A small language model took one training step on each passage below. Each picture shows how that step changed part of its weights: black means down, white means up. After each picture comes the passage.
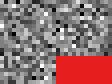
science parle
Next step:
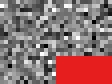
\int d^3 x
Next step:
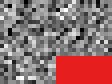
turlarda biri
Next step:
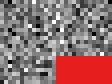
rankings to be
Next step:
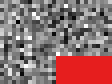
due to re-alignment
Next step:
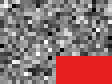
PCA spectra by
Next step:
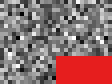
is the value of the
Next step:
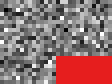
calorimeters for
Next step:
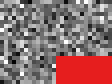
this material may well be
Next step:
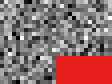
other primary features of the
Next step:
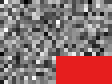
it would be expected;
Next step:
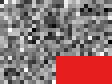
colocando-se no
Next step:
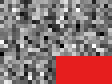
creencias, su
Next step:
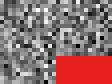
aqueous solution) was
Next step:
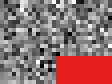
certain Grand
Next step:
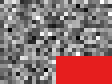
manapun via internet
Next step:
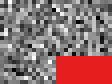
damping due to this
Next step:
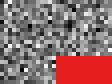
gênero presente no
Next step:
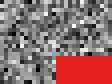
characteristic, agent systems
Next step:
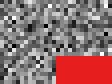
discuss how this definition is
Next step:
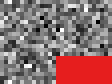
slit and reduced
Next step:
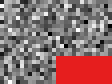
closed form using the
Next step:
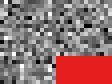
Key management
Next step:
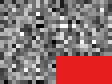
the wheelchair
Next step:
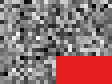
impact parameter (relative
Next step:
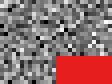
The method takes the
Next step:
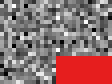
0 $, indicating the
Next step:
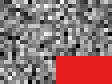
prioridades globales
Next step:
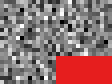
lepton invariant
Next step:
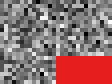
mobilized and
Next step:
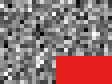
tashxislash va
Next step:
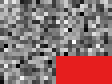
modulated. On the
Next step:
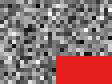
\par Using the
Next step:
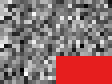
Али, за которой
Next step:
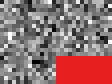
fez perceber que
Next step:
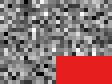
axborot topish,
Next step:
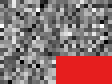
accurate when the full
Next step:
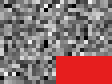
de ativismo
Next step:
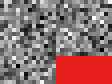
readout device --
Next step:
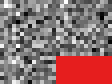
imperfections are
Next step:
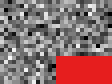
to keep interacting
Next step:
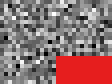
Predicting the critical
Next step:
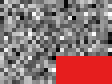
and the input and output
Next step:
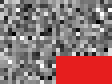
normalization equations $$
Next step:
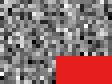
and $\rho$. The vector
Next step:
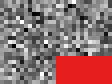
Emerg Med.*
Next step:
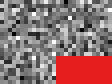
related to the incoming
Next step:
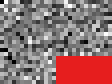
setting with 38
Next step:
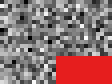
yoshida vafot
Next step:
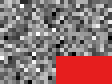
the phase transition is presented.
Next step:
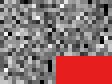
suggested that magnetic fields
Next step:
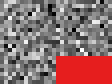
that this experiment can act
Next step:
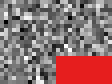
cavities, indicating
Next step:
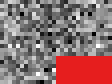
is observed, consistent with the
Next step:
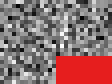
aus diesem
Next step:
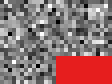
ularning iqtisodiy
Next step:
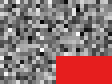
New theories of
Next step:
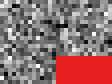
Scaling up of
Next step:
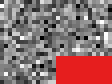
maximized. The problem
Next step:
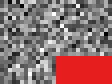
know if this is
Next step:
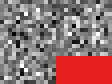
– ‘Women
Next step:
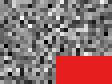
що автори
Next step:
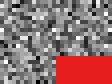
de aplicación del
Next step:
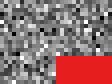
1D chiral
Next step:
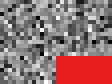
digital yang aman dan
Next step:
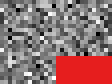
a whole has been
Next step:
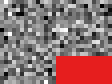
10 осіб та
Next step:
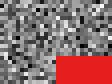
certos atos das
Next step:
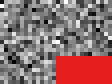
emission lines are marked with
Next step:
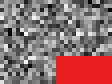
only one ring in this
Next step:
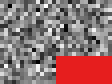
draft of the
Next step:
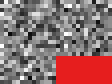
University of Science and
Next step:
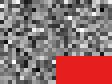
reference beam for the
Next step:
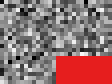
range of geometric parameters,
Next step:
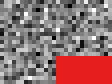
\alpha'$) because for
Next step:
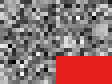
them, and either find
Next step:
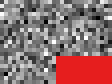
background underneath the
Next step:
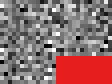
} \end{figure}
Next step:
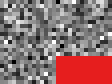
bo'lib, u
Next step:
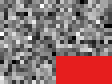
el diagnóstico
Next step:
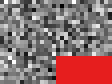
coherence length of the
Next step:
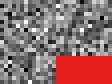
dénotent d'un
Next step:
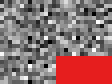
than Neumann
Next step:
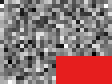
band structure, compared with
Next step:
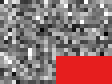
manche Haushalte
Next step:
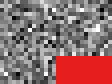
\delta l} = a
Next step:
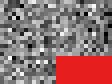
to speculate that the
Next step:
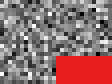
grows. In
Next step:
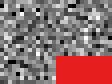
de medicamentos
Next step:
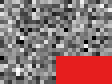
systems displaying quantum
